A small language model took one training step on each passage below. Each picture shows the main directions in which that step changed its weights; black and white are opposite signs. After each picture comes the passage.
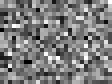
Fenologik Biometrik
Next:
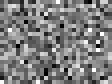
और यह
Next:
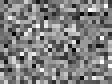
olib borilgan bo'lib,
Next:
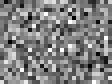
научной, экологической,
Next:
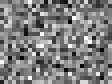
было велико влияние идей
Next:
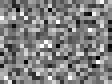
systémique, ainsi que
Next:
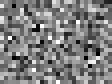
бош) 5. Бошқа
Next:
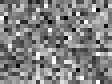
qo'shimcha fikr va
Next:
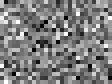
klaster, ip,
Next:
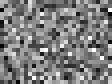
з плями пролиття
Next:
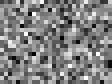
البنك من خلال
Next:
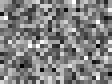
IN THE AUTOCAD
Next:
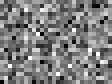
т. п. Также
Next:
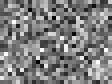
Constituição de 1988,
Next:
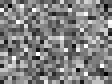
y determina esencialmente la
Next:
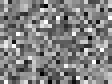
etwas, das (.)
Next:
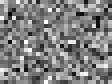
счет введения
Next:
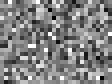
ESTADO DE SÃO
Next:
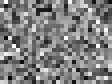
disorder. *The
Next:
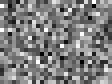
действием протеазы
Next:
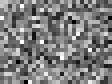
segi politik, hukum,
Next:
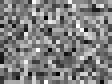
An annotation of 60
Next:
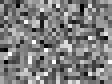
otta órtenip
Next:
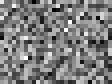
samarali pedagogik yo'llari tahlil
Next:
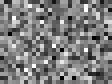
conditions? *Biology and
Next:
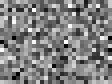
kunnen zo aspecten van
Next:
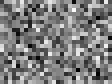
profitability of investment
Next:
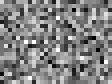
існуючих умовах
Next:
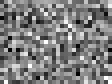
dimensione della
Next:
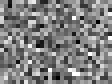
entre les niveaux moyens et
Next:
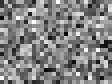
deganda narsa yoki
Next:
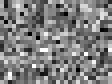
ajratish oqilona:
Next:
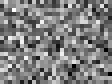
Perangkat Desa,
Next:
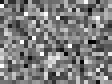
с трудом выделяют
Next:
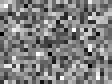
показана изменение разницы
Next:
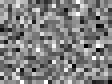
belemmerd kan worden door
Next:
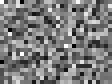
barcha funksional uslublarda
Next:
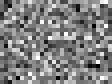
Fluxo informacional do
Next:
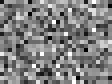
do público. Um consenso
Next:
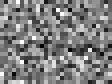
words: Urban
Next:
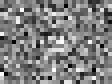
prol de melhores resultados
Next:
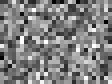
política educativa y la política
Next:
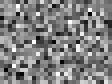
que el crecimiento y
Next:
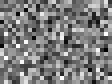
и физкултура,
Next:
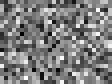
– Routledge,
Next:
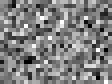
кожного параметру,
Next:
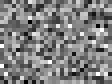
стандарт есептер
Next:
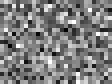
France, car, il a
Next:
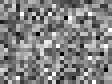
asoslangan tarzda,
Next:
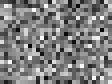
виокремлено п'ять
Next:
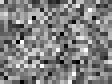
utvecklare av
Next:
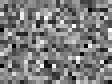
contexte numérique. Dans ce
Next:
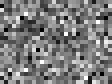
de organização dos circuitos
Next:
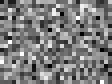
Collected Papers of
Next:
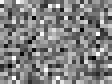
Kreuzes Ernst
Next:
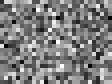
deseable, algo que
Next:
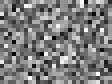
средств вербализации данных
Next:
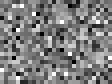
l'éducation, le
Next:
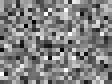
holatda axborotni bayon
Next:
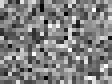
of Protocol Section of
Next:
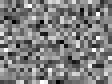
Facilitate Raw
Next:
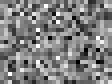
do presente trabalho se deu com
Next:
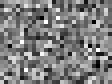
Бога служити
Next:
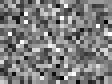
bimodal, com
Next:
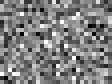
vositasida ifodalashdir.
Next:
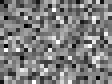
Sensing of Environment*,
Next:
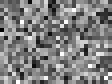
del papel de la mujer.
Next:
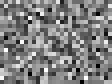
nous amène tout naturellement
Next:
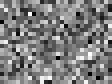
va sifatli navlarni yaratish uchun
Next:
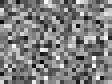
capacity. And based on
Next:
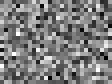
and China's Central
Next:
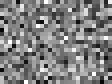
y la palabra), es
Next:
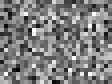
единицу, а при
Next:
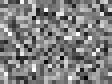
e, mais recentemente, na
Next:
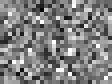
me dice para qué,
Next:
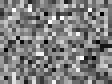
asardagi vodealarni rivoji
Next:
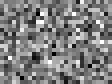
Estados, adoptados para
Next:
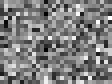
Cluster-Journal of
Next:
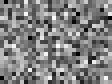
torno do boto,
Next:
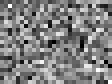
de adolescentes atendidos,
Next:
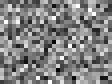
la littérature, la
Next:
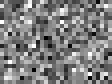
recommendations were developed
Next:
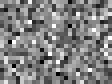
звітів, а також на
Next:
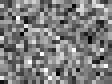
IAB paulista, no
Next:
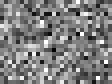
etishga imkon yaratadi,
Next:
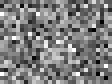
crucialement, leurs
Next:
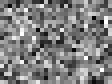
km kanallar,
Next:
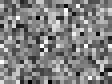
door deze te krijgen
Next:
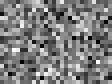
forest, environmental,
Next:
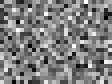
de equipes e trabalho
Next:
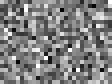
экологически безопасное
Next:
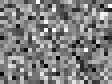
bilan to'liq tushunarli
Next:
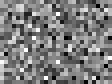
⁵Mestre em
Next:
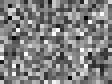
среды и ее влияния на
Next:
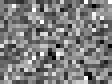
олиб, анъанавий
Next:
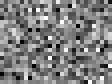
nutqiy ko'nikmalarini
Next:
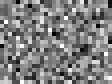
от институциональной среды,
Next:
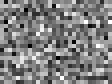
bildira boshlaydi yoki
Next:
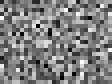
qiladigan materiallar 5.
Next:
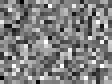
tratados da mesma forma na
